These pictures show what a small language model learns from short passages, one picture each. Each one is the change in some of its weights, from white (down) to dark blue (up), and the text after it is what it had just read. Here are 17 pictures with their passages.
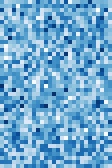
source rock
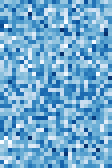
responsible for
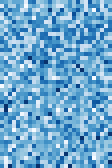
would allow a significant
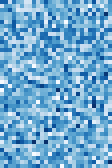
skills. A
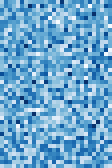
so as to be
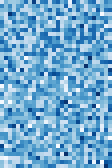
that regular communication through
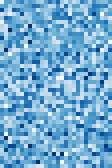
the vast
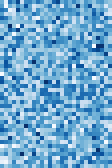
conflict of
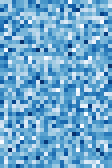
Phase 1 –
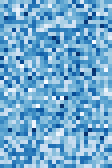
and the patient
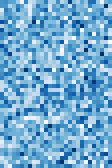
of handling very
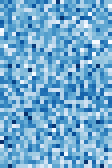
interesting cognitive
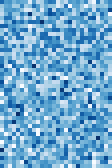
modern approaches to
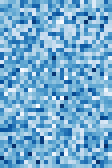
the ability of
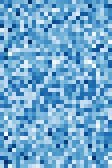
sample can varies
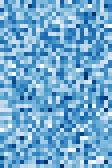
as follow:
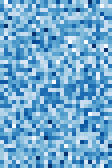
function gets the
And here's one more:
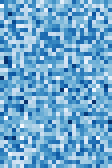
correlations with
